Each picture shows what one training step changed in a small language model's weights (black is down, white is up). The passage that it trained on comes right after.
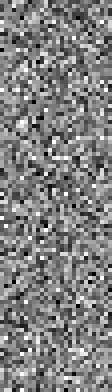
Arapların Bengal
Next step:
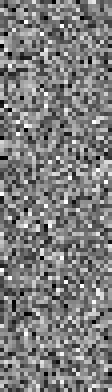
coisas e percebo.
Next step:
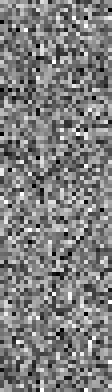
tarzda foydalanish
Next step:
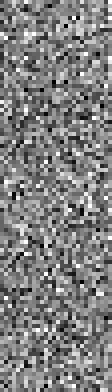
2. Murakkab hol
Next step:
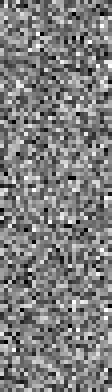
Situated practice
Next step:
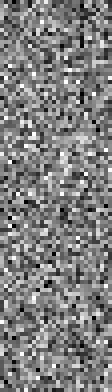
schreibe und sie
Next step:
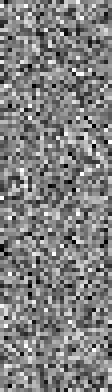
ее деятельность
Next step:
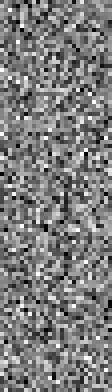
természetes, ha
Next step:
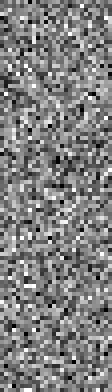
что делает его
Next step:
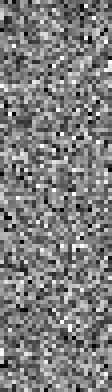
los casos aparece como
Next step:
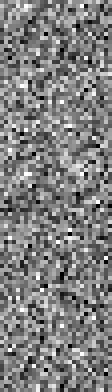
l'intégration de
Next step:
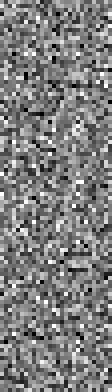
utiliza diferentes canais de
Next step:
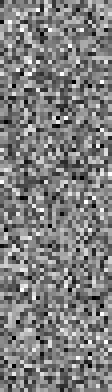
prestige latent et
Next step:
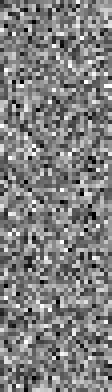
muammolar inson
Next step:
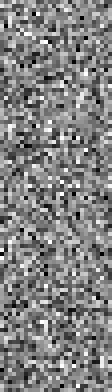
Kitob mahsulotlarini
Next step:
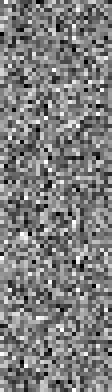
Hal ini membantu
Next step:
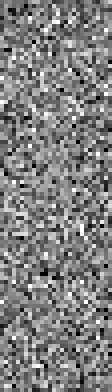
хўп оввораю
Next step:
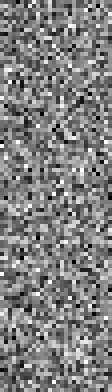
Color Atlas of
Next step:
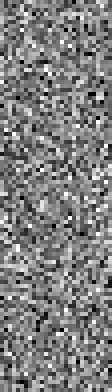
relatos, notas en
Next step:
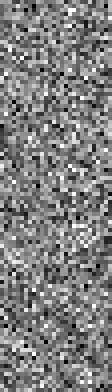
появляется рабочий
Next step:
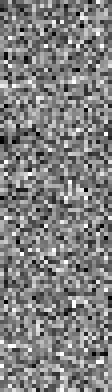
limitations compared to
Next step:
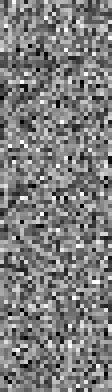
va maishiy elementlar,
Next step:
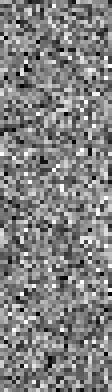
инновационным технологиям
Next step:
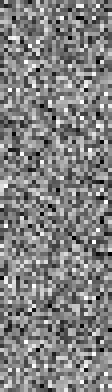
yang lebih baik.
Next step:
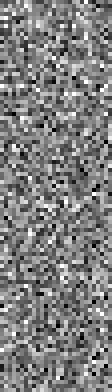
القائمة على
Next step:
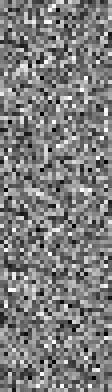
boradigan xalqaro
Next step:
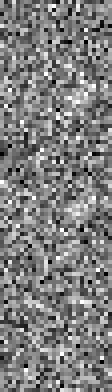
bilimga erishishi uchun
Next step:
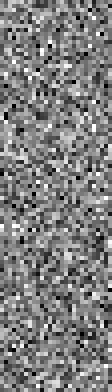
словами, Байкал
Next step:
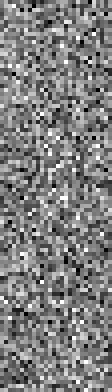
In *Literary and
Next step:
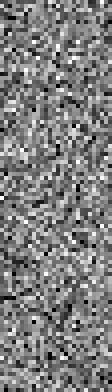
о влиянии
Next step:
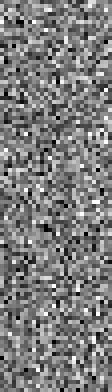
investigación en biología.
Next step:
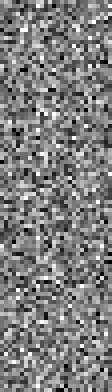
mismo, es difícil
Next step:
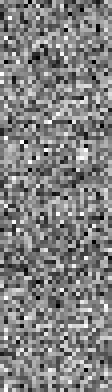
mengenai fungsi aplikasi
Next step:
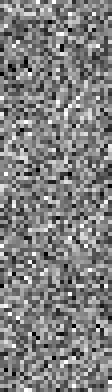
та адвокатську
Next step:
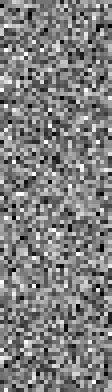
Ботир Ахматович
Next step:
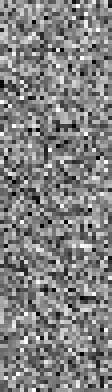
balanço das evidências com a
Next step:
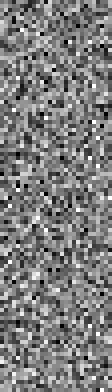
Nana Syaodih
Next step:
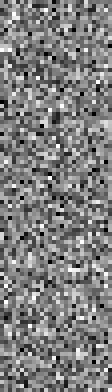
tanlovni va ishchan
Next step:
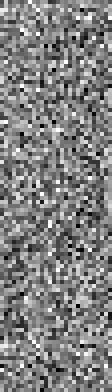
Press & Assessment
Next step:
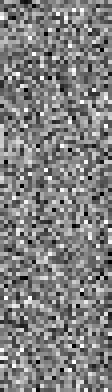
escuelas para que los
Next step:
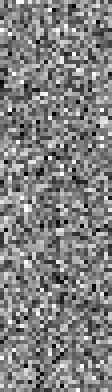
alohida ta'kidlash
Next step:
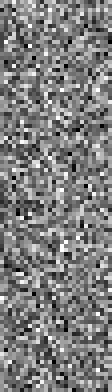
qiziqishi ortib
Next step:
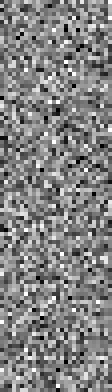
bo'lgan ko'plab
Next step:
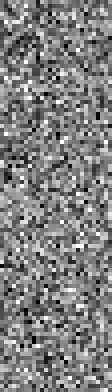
yurituvlari yagona
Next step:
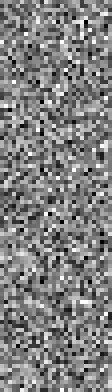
base al rol y la forma en
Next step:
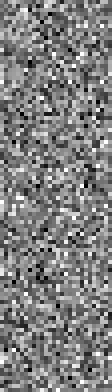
rejalashtirish va samarali
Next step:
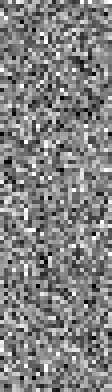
эмаслиги аён
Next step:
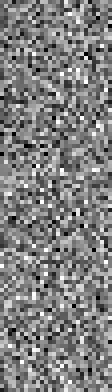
information technologies.
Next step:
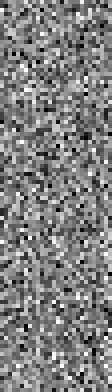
hem toplumsal
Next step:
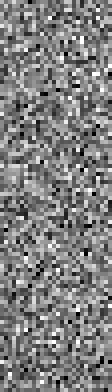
"Sohalarga oid
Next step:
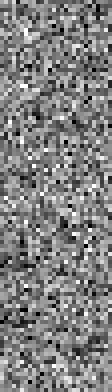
Qish kunlaridan birida
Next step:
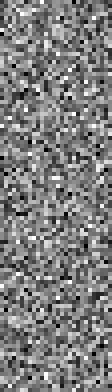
méthode « design
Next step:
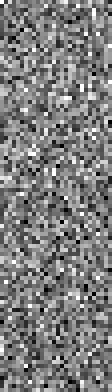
turlar ana shunday
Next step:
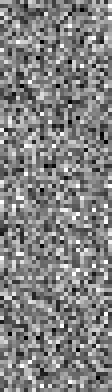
natural materials and
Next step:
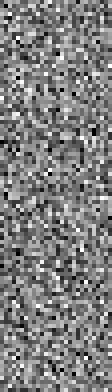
geheele opleiding en
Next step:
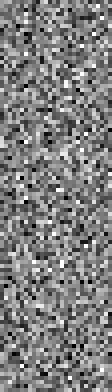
o no se detecta
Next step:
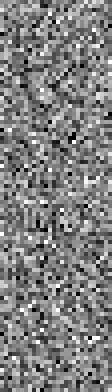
perceptions of natural
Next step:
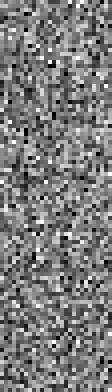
gegaan) en dat het
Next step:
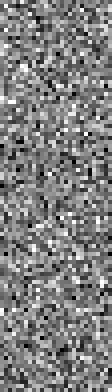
Gehalt von bis zu
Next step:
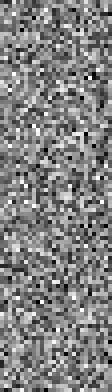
ijodiy yutuqlari va
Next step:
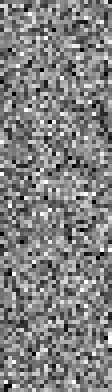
данном контексте
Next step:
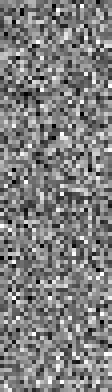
ed. Shenzhen
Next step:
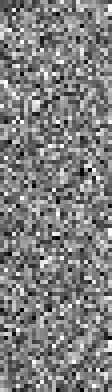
- jāattiecas uz
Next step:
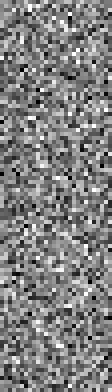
da Saúde. Federação
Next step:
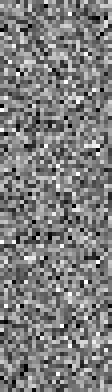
instituições financeiras que
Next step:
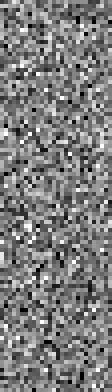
o desenvolvimento da linguagem,
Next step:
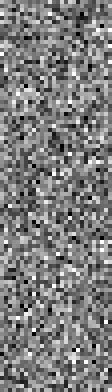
itu memudahkan
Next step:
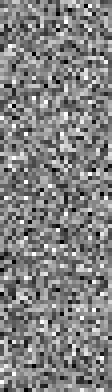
За останній
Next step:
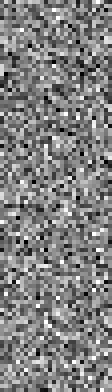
un desafío enorme
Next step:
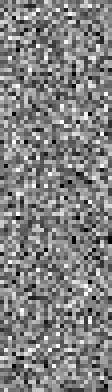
die Filtration über
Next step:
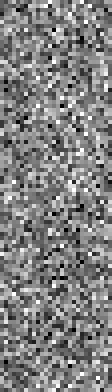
освіти, так і для
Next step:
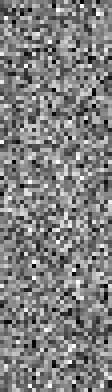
таблице 4.
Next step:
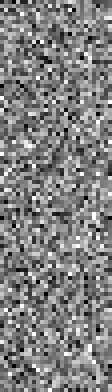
organizados em séries: Bens
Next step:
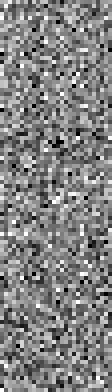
up the discussion of the
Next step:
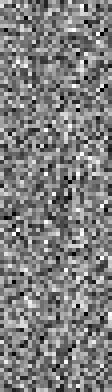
Pour la liberté de
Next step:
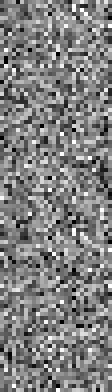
вв. в контексте
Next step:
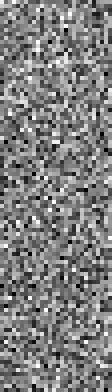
билан бирга, Турон,
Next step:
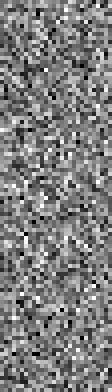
soprattutto quando
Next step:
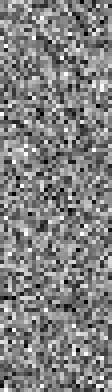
доверия становится
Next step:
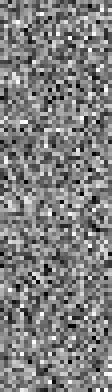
esbrinar les rutes
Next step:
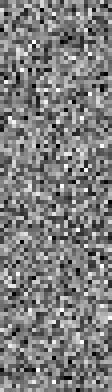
ve eğitim liderleri
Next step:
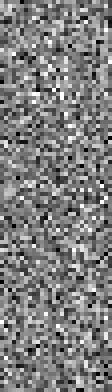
activity, deterioration of
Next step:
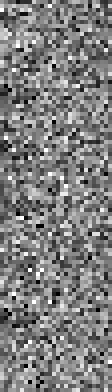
qisqartirish hamda davlat
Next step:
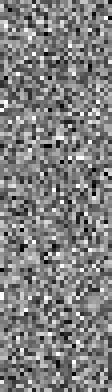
seus membros que tudo
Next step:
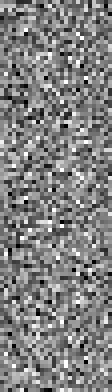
de seis décadas de sua
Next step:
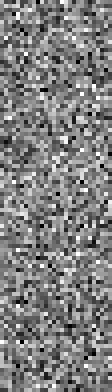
ідентичності [12].
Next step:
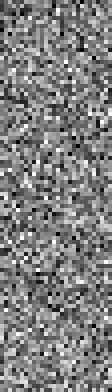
Темура пр.1,
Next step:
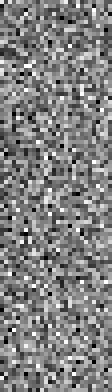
фірм Altera і
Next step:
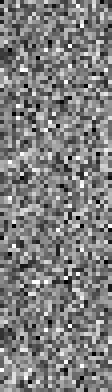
sur Mon Master en
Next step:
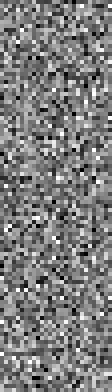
and medical science 2.4
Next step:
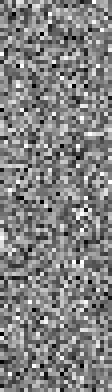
[Student of the XXI
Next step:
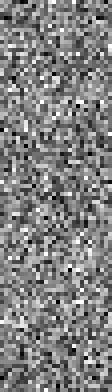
yetishlari kerak.
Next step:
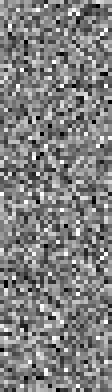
la crítica textual se
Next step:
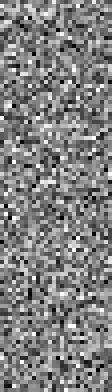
ознакомиться по
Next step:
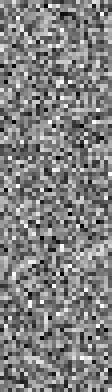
bog'liqdir. Shu
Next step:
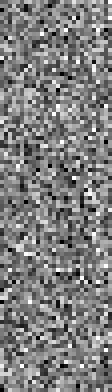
apabila kualitas
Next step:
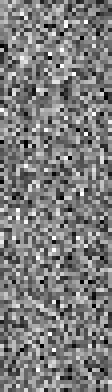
türlü engele
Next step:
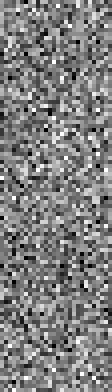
regime e até mesmo
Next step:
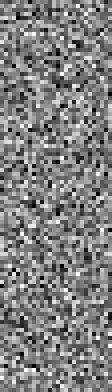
– Distribuição dos pesos
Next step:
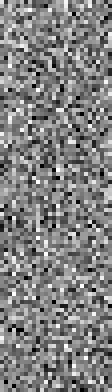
та обов'язків
